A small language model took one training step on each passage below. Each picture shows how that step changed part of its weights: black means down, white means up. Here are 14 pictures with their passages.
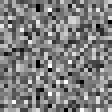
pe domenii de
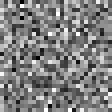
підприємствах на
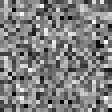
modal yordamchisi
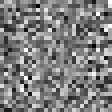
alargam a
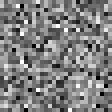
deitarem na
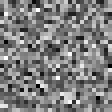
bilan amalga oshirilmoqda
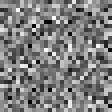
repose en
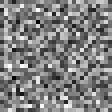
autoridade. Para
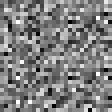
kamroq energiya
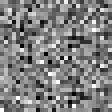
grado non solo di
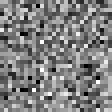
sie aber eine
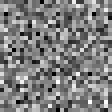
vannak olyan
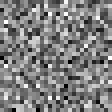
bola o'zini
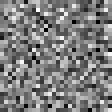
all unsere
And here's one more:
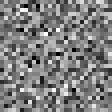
Закона Республики
